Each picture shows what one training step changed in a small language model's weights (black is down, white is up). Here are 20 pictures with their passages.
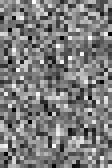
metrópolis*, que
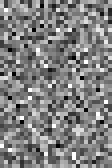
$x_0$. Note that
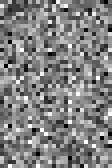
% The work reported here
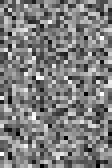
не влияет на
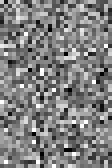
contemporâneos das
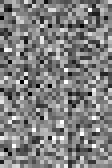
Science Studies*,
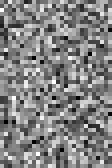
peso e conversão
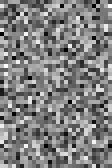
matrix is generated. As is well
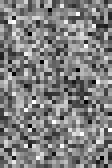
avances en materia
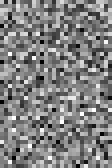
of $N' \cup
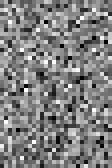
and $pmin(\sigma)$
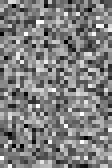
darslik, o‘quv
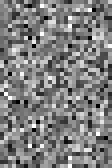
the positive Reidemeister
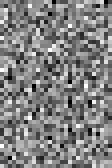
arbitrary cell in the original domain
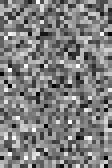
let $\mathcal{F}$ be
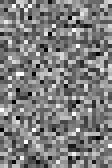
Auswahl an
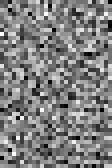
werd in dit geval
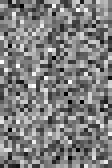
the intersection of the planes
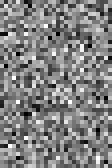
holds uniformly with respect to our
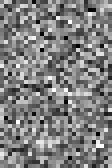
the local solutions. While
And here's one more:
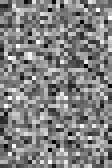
herramienta de
